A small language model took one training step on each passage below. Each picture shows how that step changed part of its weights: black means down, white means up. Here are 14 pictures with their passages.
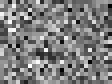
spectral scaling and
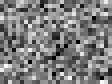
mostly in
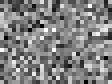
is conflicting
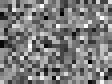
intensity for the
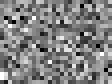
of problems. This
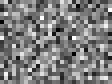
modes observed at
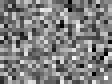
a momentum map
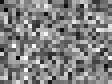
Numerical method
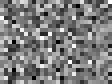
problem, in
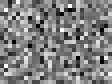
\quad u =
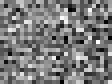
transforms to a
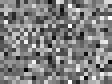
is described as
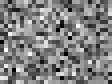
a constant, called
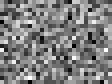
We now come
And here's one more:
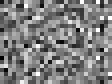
\rangle$ different
